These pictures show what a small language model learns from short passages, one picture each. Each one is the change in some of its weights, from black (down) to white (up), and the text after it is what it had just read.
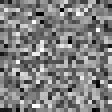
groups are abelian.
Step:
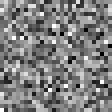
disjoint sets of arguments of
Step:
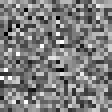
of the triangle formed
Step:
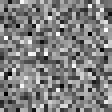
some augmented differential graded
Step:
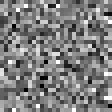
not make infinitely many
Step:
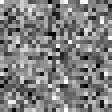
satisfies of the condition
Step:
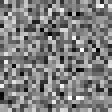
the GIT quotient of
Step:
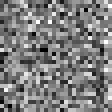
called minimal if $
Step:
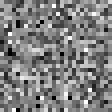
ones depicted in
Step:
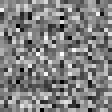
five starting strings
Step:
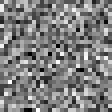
tautological Hilbert
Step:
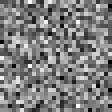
rooted tree is the maximal
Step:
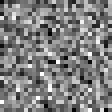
are uniquely determined by the
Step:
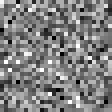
look for a solution satisfying
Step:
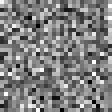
same method as the proof
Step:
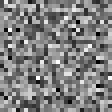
online number column use
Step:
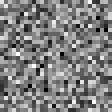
a richer perturbation
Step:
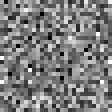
on supermanifolds, so
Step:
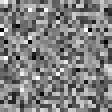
3D, but this
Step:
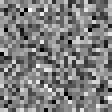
that, for all
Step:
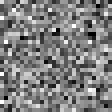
need to prove the
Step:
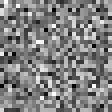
holds. This line of
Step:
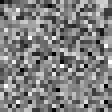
is differentiable with respect to
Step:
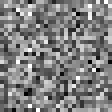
Neumann boundary condition on
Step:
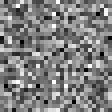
$ $\overset{\approx
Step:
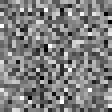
elements, multigrid
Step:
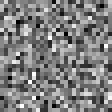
de Chile\\
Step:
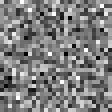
invariant $ \rho
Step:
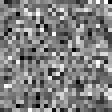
Lambert Series
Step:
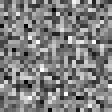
stochastic processes. We write
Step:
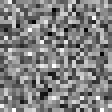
I)$ is norm
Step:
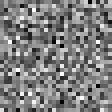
decomposition, we append
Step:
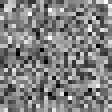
a static potential
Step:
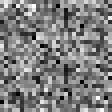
1st row of
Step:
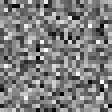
$X$ be a
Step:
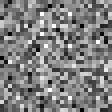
$L\ast K
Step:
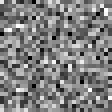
$k$-sets is
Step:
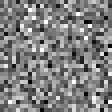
single-server queue
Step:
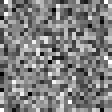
Using classical arguments, the
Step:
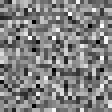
$h$ will be
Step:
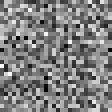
a set of arrows
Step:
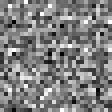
features can not be quite
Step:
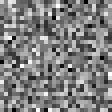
by functoriality,
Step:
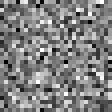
geographic location
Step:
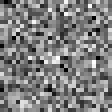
tends to $0$
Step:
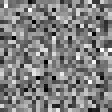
a principal ideal domain.
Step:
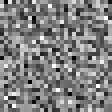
observer output. The
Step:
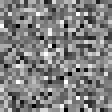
integral ${^*\lambda}$
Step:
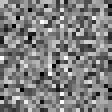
set of nine
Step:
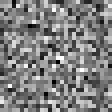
show that the completion of
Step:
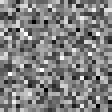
the $h$-vector
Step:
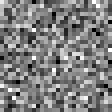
order of splitting does not
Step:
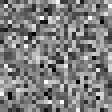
of these communication
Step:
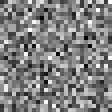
(open) intervals
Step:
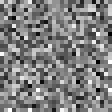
good fit for modeling
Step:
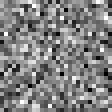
into two subsamples
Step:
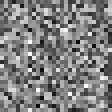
be interpreted as a consequence
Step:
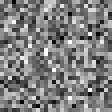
H\times R$,
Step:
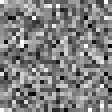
primes with using of a
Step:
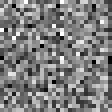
the first of integration by
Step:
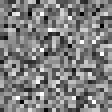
and spectral properties:
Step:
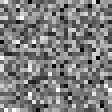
operator is of the class
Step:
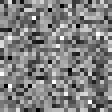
Y. Giga
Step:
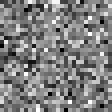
of $E$, defined
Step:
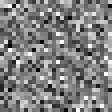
dominant for some intervals
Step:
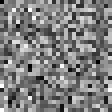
generators, so it is
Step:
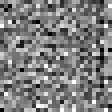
is well-known that
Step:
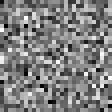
Let $q$ be
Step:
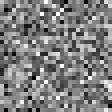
defined by substituting the
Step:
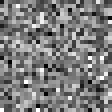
classes are well-defined
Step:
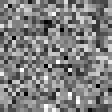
the space of compact
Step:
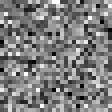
of the power series is
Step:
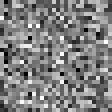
In particular, the conclusion
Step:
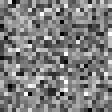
is unique, here we
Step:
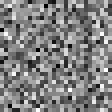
and $v\in
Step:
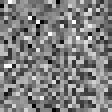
by presenting a complete
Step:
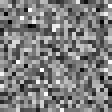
prove that for the corresponding
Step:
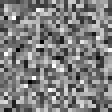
we observe that the error
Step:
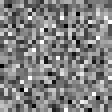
nul en $\overline
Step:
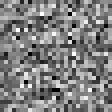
We will not use this
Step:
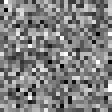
time case, it is
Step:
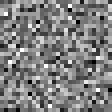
to study large time asymptotics
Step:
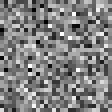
X-inner, then
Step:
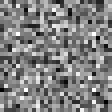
it suffices to check that
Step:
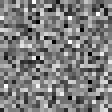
$G$ is a
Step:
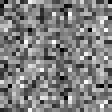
(in press)
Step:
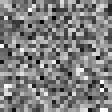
simple example is given by
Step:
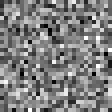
can be further classified
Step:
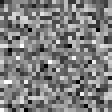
theory is a holomorphic map
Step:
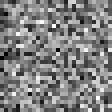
is the solution of that
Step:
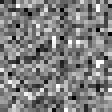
DeVore consider operators
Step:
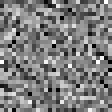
choose come from the fourth
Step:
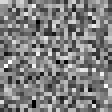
isomorphism of Hopf algebras
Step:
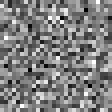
to show (again
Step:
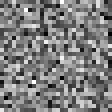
the prime indicates that the
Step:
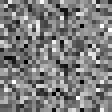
(second row),
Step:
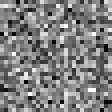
We aim to understand this
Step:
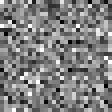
with a B (that
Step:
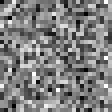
starting from two tangent
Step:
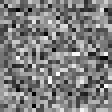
A given conformal mapping,
